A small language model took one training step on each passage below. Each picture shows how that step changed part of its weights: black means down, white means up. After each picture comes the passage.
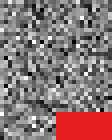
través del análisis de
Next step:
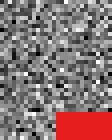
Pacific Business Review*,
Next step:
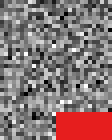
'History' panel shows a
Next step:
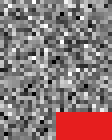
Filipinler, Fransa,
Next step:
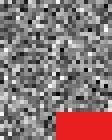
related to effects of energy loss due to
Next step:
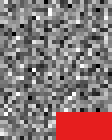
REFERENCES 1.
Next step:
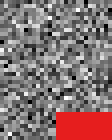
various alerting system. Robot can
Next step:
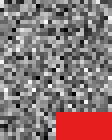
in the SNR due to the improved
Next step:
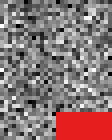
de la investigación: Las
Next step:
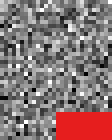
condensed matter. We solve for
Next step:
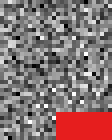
no meio rural, Dias
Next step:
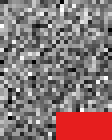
of Tuberculosis In Cervical
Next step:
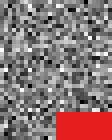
in the Co-content shows a general
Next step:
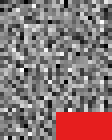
Subject matter experts define a
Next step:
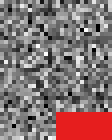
between women. In order to do so, after
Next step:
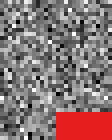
upper critical field $H_{\rm
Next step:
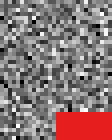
an AI-generated content detector
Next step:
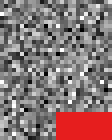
phycotoxins and toxic
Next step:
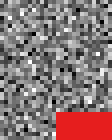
the Jiagu deep learning model. The
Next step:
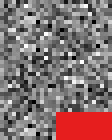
now these mesons will interact among
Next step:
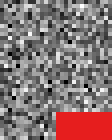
independent of these other factors, they could
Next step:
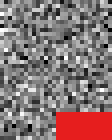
y negativo (GND). Una
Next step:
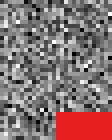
la interacción de la educación con la
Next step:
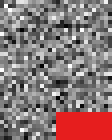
on the interval $[0, 6]$,
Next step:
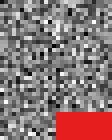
results are, however, inconsistent
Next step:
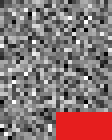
part of the scoring volume to the
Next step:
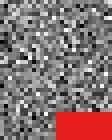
was made with 68 auditors on
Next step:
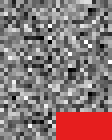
terca, quarta e
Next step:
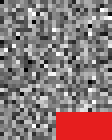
Hatsuharu are seeing each
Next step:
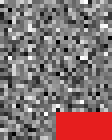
karir masih relatif
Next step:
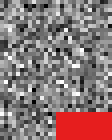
simuladores para o nano
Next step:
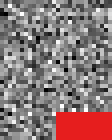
physical processes in Mercury's
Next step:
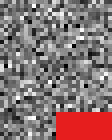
that self efficacy is the set of
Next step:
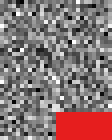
fragmentation in the system, and the
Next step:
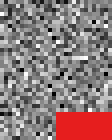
of constants related to the initial
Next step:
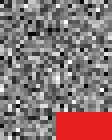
These were characterised on the basis of
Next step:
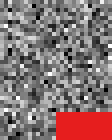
e frutos, chamado de
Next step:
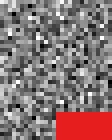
tien jaar geleden.
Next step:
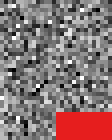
the Digital Age. Paris,
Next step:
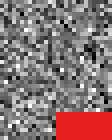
$X$ superfield (with
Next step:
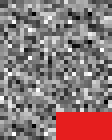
appropriate combination of the BH
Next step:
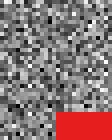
their FAIR maturity across most
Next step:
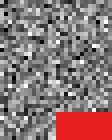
if the industrial parks were only
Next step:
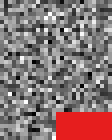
organization of {\em all} the surrounding
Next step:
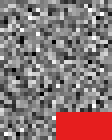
daaruit vorderingen op en
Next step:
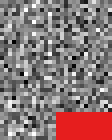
No.9155. This includes
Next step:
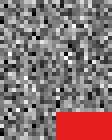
jarayonlariga ijobiy
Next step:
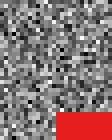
M. Risk Assessment for
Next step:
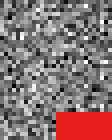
universities, perhaps because of
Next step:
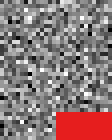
for testing these biocides in
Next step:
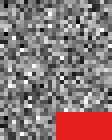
não procura ajuda;
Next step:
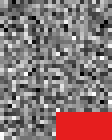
the chip thickness, to reduce
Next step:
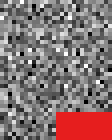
de quem não lhe deve
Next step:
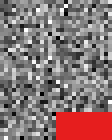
ATG\lon \reals$ is
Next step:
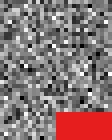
central to system behaviour. For
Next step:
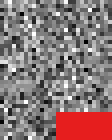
kuchaytirishning huquqiy
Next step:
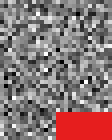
pseudo-datasets with
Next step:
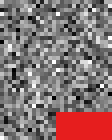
of migration because of its high polar
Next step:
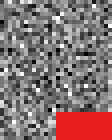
legge sul diritto
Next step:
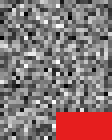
pattern, note that in order to
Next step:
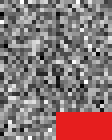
Analysis of Equilibrium
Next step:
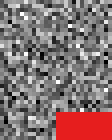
(1) Impactul asupra
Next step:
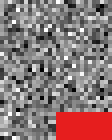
it is important to analyze it from the
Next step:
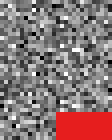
Mantovani Cardoso,
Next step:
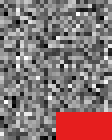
Si Martín-Carmona
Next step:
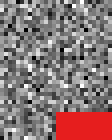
for the full duration of the project
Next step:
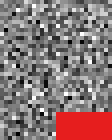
channels yield $\beta \simeq
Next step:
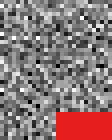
In contrast to the corresponding instant
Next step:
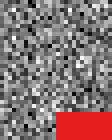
enhance efficiency, reduce
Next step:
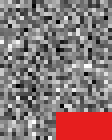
even integer for the positivity and
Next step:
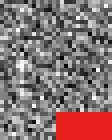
effect, where, for a carefully
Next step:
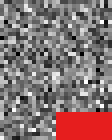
paper, we use the following conventions,
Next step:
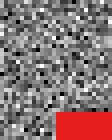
we know the uncertainty relation of the
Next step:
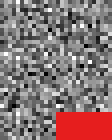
arpa ve arpa unundan
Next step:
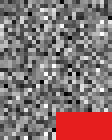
all private streams as
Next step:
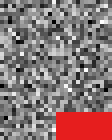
bilunata*; Maes et al.,
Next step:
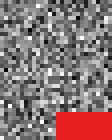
M. A., and Preuss, D.
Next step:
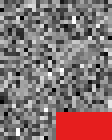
human studies. Subjects
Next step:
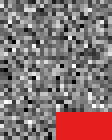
internal audits, or evaluations, have
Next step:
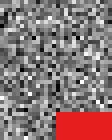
consumption Waste production 0-100
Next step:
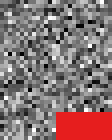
negative weights. Hence we can
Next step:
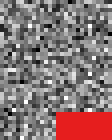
Many algorithms have been developed to
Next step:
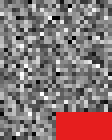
1. Denial of Service
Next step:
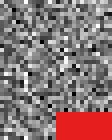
shows the X-ray diffraction
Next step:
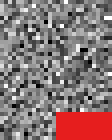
p. 99] також
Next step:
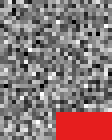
in LAD artery. - Other
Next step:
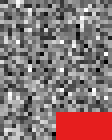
school is an integral component of
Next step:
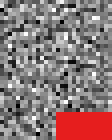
very low accuracy when ${\rm
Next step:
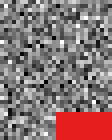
of authority occurs when decision
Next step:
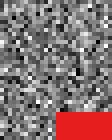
restrictions, 5 studies were included by
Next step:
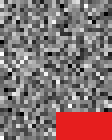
(d) PMTS and (e)
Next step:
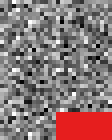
of convex functions is a convex
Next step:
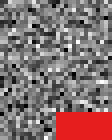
olup Kütüb-i
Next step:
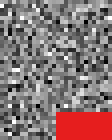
major factors constraining the
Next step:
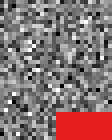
sharing: allergy alerts
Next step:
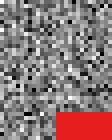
pessoas compenetrado no
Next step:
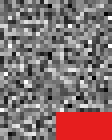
current major depression, as
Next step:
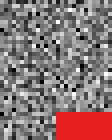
Health Organization initiative,
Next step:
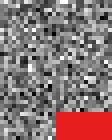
kao i prvobitna
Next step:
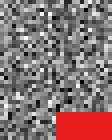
A. & L.H. Ang. The
